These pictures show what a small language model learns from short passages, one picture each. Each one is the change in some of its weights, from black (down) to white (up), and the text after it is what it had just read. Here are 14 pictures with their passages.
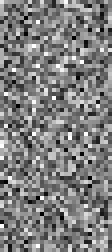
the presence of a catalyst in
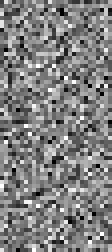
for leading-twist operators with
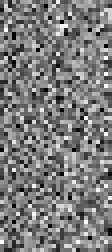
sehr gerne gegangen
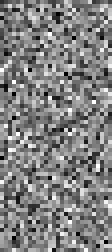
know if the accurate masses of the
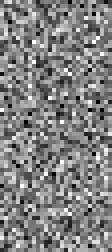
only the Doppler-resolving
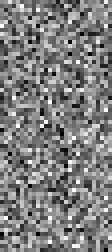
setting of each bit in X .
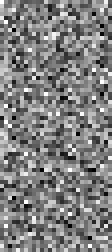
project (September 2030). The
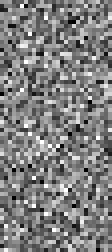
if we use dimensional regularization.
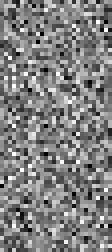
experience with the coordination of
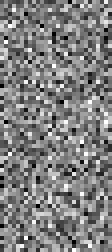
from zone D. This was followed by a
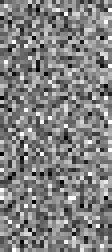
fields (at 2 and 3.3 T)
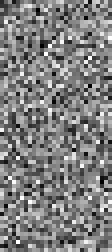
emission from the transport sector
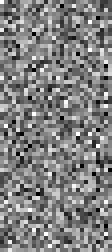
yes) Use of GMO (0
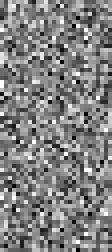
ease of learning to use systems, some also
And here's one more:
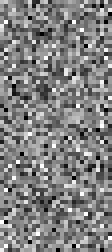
SNRs. \subsection{Star
